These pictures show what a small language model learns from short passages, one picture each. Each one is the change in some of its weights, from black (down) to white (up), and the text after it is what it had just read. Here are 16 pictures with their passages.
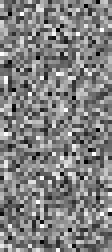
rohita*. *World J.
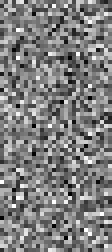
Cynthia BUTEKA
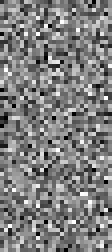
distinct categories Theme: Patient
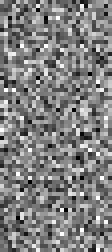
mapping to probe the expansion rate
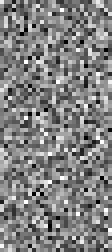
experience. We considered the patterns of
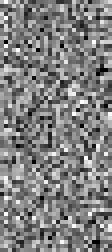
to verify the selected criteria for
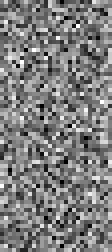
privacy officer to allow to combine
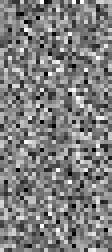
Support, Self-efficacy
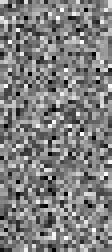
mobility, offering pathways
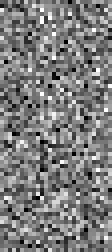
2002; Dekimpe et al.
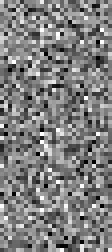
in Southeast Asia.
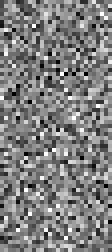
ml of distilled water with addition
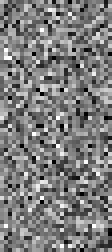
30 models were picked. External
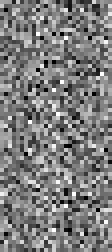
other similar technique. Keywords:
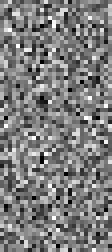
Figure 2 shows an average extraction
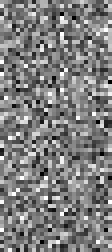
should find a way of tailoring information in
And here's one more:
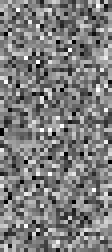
fertilizers are used) traditional
